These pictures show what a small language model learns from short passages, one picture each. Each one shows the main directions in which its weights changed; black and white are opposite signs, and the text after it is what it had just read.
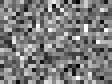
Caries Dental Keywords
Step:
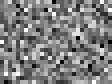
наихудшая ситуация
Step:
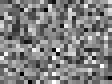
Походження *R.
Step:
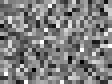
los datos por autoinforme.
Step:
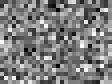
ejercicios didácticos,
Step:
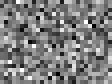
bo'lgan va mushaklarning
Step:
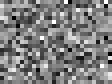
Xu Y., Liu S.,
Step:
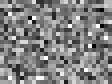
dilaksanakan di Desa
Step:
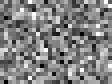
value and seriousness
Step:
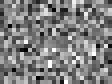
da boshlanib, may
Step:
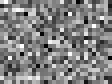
y Ji-feng,
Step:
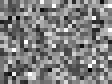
própria necessidade da expansão urbana
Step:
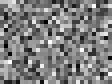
requerida para poder enfrentar
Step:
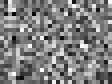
El Tribunal de Parma se
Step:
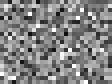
lógico-racional é
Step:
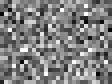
para SHGP, que devido
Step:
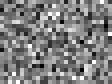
yoshgacha bo'lgan 29 nafar
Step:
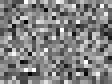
não muito preparada para a prática da
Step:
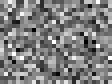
tata rias pengantin.
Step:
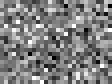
Spimaf *Ab in die
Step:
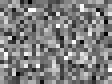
обеспечивают стойкую
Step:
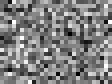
boʻlishi mumkin. Oʻta
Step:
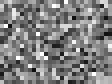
report on the implementation of
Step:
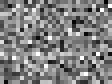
De inhoud van de
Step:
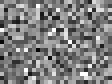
observar como a Nova Lei de
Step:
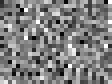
и трудовой опыт.
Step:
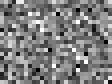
keladi va ul zotlarning
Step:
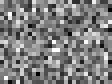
см чуқурликда
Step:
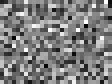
no Brasil. Entre os principais benefícios
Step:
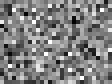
Hoadley, R.
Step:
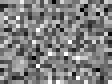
вплив цифрових технологій
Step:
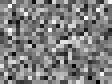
Машкова. Це на
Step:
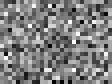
ASSASSINATOS que
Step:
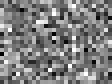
Shuningdek, tartibga
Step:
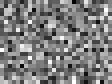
kitob o'qish,
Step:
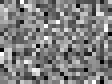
INFECTION WITH
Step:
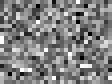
das metas já estavam
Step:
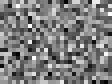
qat'iy norma davlat tomonidan
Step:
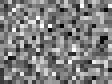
Tavel in Rom oder mit
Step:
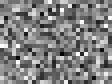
para os agricultores familiares que se
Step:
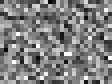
ihr Erklängen von
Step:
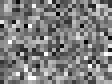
Herman Vamberi ham
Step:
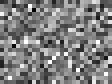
diseño se logró aumentar
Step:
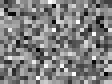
de Minas y Energía
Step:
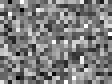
eksperiment davomida keng
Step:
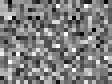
10 Суюқ ХМД
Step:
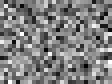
no solo por aquellos que lo
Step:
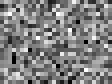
overheid vanuit het
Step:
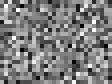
// Повышение эффективности
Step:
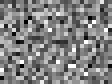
और भविष्य
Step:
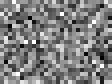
social a partir de teorias
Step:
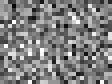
nyugalommal a
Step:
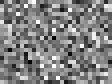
the WHO's cervical
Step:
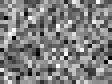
kuchaygan davrda,
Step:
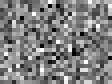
do agregado graúdo pelas
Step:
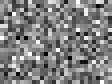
Yuridik fakulteti
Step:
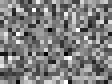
секреторной функции
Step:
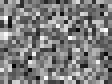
bilan birga, umumiy
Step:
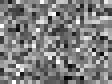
vazifa bajaradi: ular
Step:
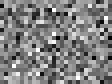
tavsifi, uni yuqori
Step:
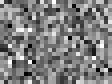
кўтариш, олий
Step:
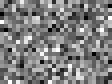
em diversas patologias, e a
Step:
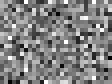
hukum.¹¹ 4. Teori
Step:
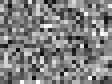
xavfsiz raqamli muhitda
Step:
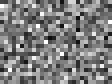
*cotai parole
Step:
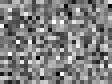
V.I. The draft
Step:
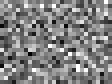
COMENTÁRIO DO
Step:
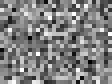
distribución de recursos (tabla
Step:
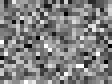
in our newly adopted
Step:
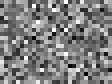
memasukkan Metode
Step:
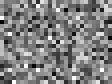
To‘xliyev tomonidan ishlab
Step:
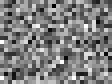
contenido del plan (entidades
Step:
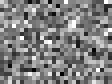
Franken entgegen. Mit
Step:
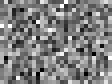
shakllantirish, tarixiy va me'moriy
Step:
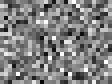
científicos por meio da linguagem.
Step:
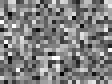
after the closure of the
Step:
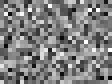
do sistema carcerário.
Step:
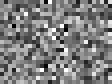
relatado por Kunz et
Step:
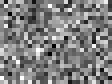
manusia, dia gak
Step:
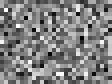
При этом возможность пообщаться
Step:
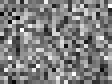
tales niveles son –del
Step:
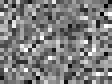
Cargó con quanto tenían,
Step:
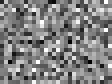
Uzbekistan* When using materials
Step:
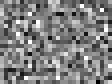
when most do not have
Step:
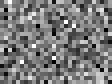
между возможностями, которые дает
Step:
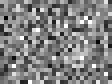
травмы, ослабление
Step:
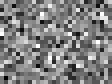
перспективы для нормативного
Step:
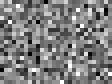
В данной статье рассматривается
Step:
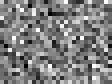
Геродот икки
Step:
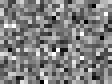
o en el rango de $0
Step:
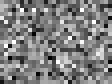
и снижение потерь
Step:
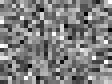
aprovado. _no final
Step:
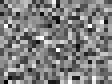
les outils et les ressources
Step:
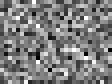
toe te schrijven aan
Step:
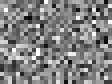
Educação de Jovens e
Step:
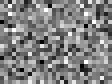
terutama setelah
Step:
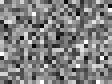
ham tanqidiy ruhda
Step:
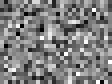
nunca consciente (p.
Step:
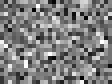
ressort du tableau
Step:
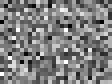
latihan olahraga
